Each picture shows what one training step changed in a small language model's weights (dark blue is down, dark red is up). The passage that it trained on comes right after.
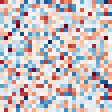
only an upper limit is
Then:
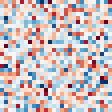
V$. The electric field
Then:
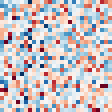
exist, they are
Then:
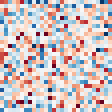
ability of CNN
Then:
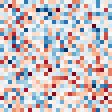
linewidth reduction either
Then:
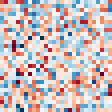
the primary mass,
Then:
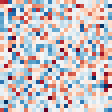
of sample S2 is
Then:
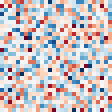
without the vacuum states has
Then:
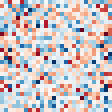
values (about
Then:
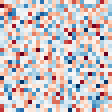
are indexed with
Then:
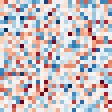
algebra. Some
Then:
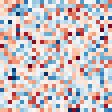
system, the resulting value
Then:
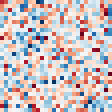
$\Theta$ and the
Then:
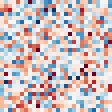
and kinetic energies of
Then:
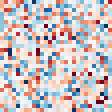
different sets: 4
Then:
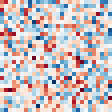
that adapt the
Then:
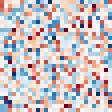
with BWM can
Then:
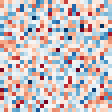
for the acoustic
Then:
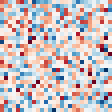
the gap in the non
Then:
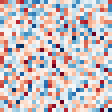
the ability to
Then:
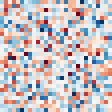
or dotted
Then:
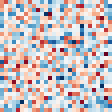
of the latest
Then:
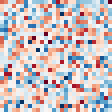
one can extract the
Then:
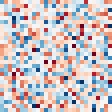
\eg that the
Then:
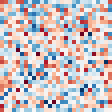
the external shunt
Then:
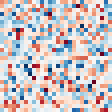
of M is computed as
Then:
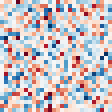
toward the gravitational
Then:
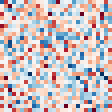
would be no effect on
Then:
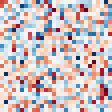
over all $\F
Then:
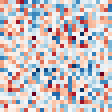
the momentum transfer dependence of
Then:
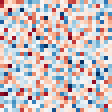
results in a significant increase
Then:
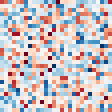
one unit of time
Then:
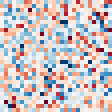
spin Hall system,
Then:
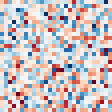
result of a selection effect
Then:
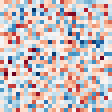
theory we have the
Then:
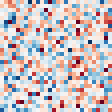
A review of the
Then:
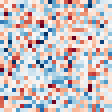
will require substantial
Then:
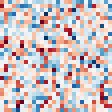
to the substrate
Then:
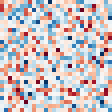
with masses $m$
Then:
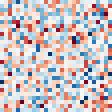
depends on the representation choice
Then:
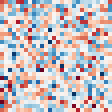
the unit vector along the
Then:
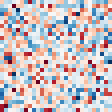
resultant GWs
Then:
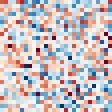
the ICM gas
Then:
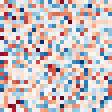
have been used previously
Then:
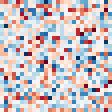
$Q$. Note that
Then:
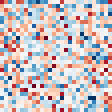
a reduction in both
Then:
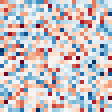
sizes in all the
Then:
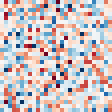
fluence, since the
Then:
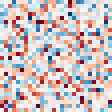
colored planes)
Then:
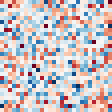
GP determines the
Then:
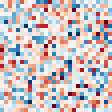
The summed channel
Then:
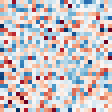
D}$ contact
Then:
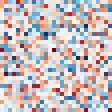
this metric into the
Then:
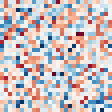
summarize, the
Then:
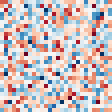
grid compared to a single
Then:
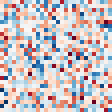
Median |
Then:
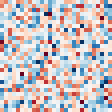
of the X-ray
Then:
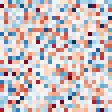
like to have a
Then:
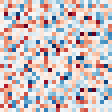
spectrum can then be
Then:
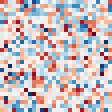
the last two can pass
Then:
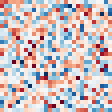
on a simple 3D
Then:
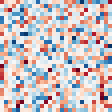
model type to the
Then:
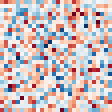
algorithm goes on like
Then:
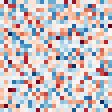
need to be evaluated
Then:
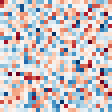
usually within estimation since
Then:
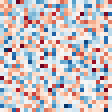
highlighted by the
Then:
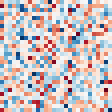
(see, for
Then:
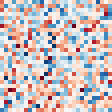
which values attempt
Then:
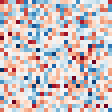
the linear approximation with respect
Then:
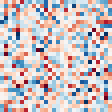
Mars' early
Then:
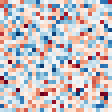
hint at a possible
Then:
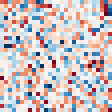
$\gamma$-ray flux
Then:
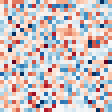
acknowledges support
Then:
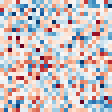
and assumptions about the
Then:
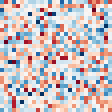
transient time,
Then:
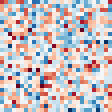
the ket or
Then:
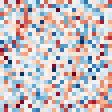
better than the algebraic
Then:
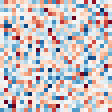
It was shown that,
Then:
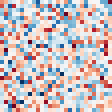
hip components, for
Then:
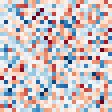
Hubbard model
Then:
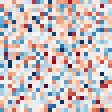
used for a given
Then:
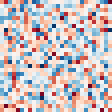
lightcurve, the
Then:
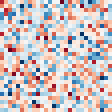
is retained for each
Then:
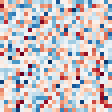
to the mass of the
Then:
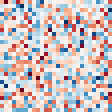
capabilities and the
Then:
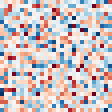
stellar rotation on chemical
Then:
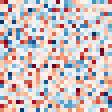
accuracy. DAPO
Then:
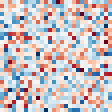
exact shape {\it in
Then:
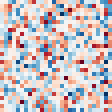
estimated by Fermi's
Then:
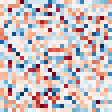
approached from the
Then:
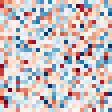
on with a new type
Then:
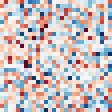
out the energy end
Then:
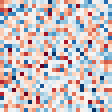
in stage 1,
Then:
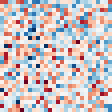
the sixth and
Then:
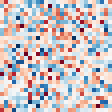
six real angles and
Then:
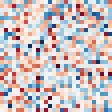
axis) is shown in
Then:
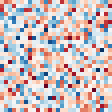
Notice also that the
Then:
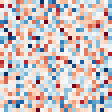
but the minimum in the
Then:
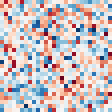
through the DQD
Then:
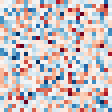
length $L$ of
